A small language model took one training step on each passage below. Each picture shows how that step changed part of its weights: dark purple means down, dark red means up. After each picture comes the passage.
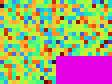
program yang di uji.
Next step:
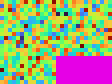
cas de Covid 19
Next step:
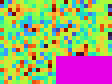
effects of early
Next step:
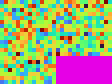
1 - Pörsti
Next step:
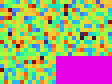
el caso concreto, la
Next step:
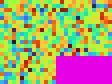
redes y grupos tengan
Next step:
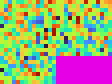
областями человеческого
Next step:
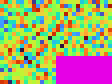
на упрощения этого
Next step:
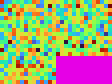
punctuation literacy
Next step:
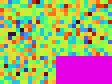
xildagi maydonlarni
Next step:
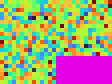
Inovação. Disponível
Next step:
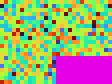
& global study, №5
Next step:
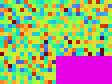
o cinema para o público
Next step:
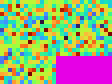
людей в общественных местах
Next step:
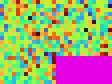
Concursables de
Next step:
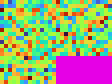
amaliy ahamiyatga egaligi
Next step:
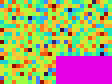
the present article is to study
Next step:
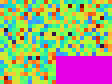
Харків, Україна
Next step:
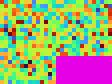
keyingi shaxs hisoblanadi.
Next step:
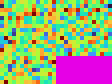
las leyes educativas
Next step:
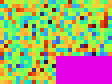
prodekan FF
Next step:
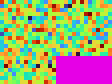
the proposed topic.
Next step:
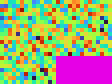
Markaziy bankning asosiy
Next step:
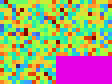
9. Teuten E.
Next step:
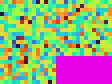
olamning lisoniy
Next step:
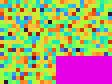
kelib chiqishini
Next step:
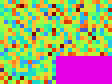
nationaux de la
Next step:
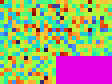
funksional imkoniyatlari
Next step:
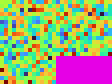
и црквених
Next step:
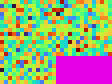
Adaptation of the
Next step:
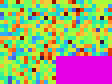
Escolar: El
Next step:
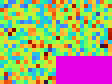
umumiy holati, shaxsiy
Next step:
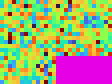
зв'язку, а
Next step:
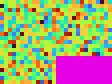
yaitu *colors,
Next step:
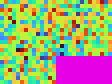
químicas e grupos
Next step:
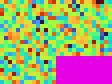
выявлены зоны
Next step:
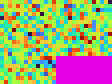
de la Cuesta del
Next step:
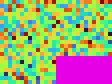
порушували закон і
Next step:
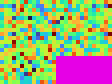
Handbook: Mining
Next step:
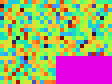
tuberculosis*, e
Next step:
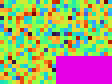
las guías son aplicadas
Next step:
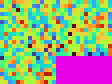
OF INCREASING
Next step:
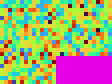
eksporti tarixan
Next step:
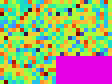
у навчанні та
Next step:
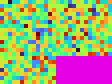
taqozo etadi.
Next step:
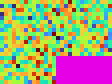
Eugene, J.
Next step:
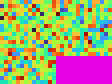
demokrasi yang
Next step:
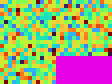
силу закону мають
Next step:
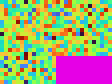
casi sin límites
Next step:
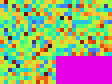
КГПУ им.
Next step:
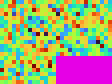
или зарубежном
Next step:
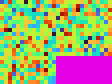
anak tentang makna
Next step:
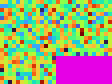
ma famille qui me
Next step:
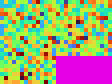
biri o‘tirmasdi
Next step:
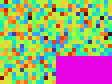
você precisa
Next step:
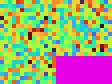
Der supervisorische
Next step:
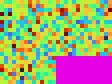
motivos para as determinadas
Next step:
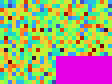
boshlang‘ich sinf
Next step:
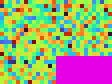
sciences et, en ce
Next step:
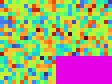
essa mortalidade relacionada
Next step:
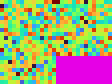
citada del 1 al
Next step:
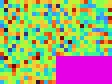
systematic reviews and
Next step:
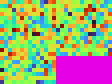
заключалось в
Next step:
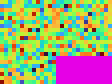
texnologiyalarni talimda
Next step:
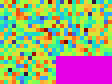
цьому треба
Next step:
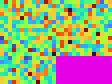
одним словом или
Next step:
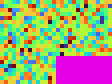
el aprendizaje y el
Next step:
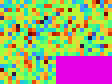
merupakan penelitian tindakan
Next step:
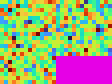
паритетом сил і
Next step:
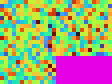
ta'lim, fan va
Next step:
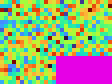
маҳкумлар билан
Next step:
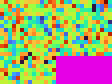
недоступности и
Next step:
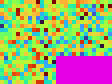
условий труда по
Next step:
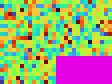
y bioquímico
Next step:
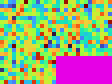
Shunday qilib,
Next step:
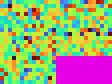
инновациялар бўйича
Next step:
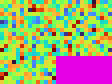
и дастана.
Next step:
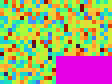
одного интегрального
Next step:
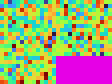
qo'yar ekan, uning
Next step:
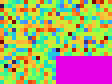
ruas do centro
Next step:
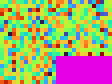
ниже будет показано,
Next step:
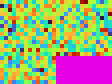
est plus onéreux
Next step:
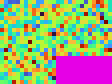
debates. The analysis
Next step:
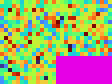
асосан хорижий
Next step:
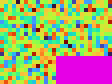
– tratament inuman
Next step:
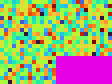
un campo semántico
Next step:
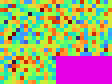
ruído rosa
